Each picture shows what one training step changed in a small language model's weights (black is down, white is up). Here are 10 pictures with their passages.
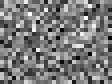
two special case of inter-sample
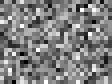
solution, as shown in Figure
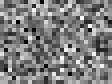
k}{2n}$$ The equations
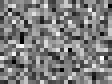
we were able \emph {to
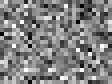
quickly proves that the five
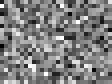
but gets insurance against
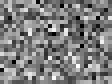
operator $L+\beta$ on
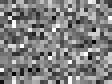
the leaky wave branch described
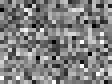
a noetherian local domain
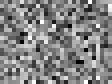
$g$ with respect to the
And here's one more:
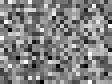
$e$ be the identity of
